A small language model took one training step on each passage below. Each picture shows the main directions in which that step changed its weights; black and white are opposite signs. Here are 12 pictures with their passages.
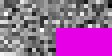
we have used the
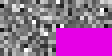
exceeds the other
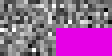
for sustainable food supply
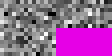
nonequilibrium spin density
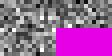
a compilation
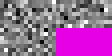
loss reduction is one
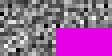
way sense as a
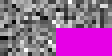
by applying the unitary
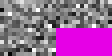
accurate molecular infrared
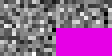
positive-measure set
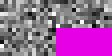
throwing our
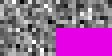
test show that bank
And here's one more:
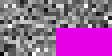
and increasing in
